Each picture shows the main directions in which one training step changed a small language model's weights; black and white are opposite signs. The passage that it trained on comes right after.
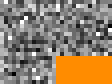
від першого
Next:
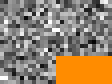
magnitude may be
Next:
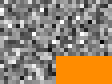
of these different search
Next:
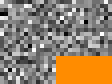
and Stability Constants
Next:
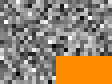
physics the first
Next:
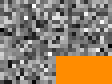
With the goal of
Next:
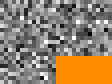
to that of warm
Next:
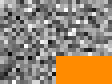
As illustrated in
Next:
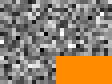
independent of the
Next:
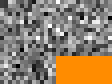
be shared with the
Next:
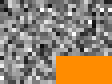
with DAD in
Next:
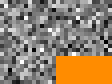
time to time. The
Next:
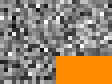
Jelenia /
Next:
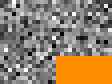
transformação do
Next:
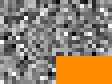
эга бир
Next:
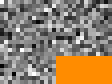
states. Any
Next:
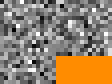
\right) \left(
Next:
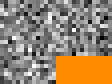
someten a
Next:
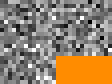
system. The study was
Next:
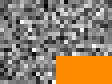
people communicate
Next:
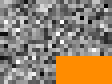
worker face for
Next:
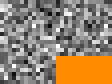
starbursts if
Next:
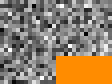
science provide the
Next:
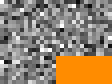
density matrix of the out
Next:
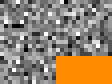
using the instruction
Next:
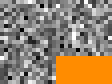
Jordan frame the
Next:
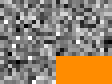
of materials*,
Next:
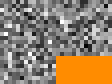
effective framework
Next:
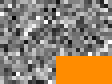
obtained by distributing
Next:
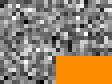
to Chrystus,
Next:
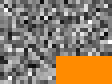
have resonance when the
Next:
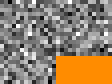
o sposobie
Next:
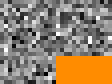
total dimenionality
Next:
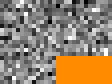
e aprender de
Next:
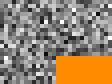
difficult to realize
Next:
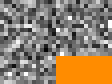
sobre los problemas
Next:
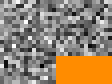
individuais, em
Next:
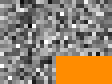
Pam - Arte
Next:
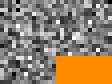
experienced by a
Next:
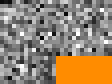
would be easier in
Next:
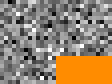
a systematic
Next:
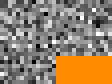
be lost. -
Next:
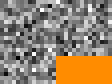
are the major
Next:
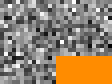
lo global
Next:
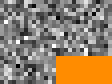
works on the model
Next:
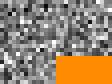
to minimize communication
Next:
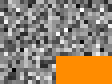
traditional relations
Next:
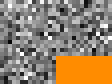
ha iniciado
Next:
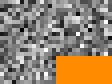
evolves with time.
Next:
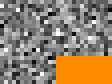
of the requisite
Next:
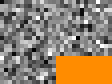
forwarding decisions
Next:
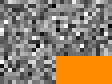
methods and parameters. The
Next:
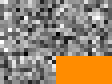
collisions at
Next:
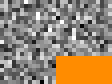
of Covid-19
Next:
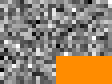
lug'ati. –
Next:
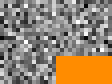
focusing on the
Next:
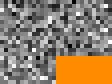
feed one neuron
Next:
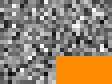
Kajian Kes.
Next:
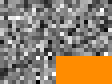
linear calibration
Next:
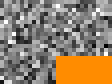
of a certain
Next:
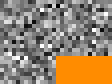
are connected to each
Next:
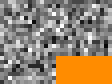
as a function of the number
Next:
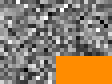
shaping nutrient
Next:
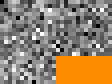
with conventional
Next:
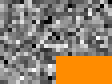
estudados, o
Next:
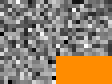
various technological
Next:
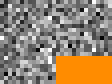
thick). Curves
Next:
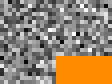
compared to RD.
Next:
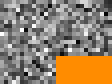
abordando temas como
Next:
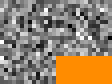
linear model is more
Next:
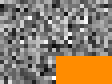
and technologies for
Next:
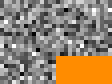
of concepts, which
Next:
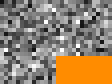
all levels of the
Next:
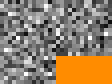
biochar) and
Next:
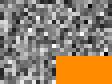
see that we may
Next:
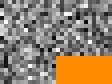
of crystalline
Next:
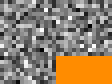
que en su propio
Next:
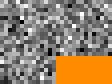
an exclusion of about
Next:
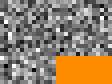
trainable parameters between the
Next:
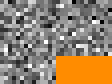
a water-bath
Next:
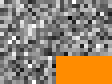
itens lexicais
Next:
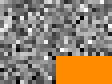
Such a parametric
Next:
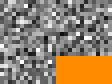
age. It can be
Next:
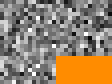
see that, let
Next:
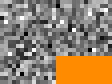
often scarce in
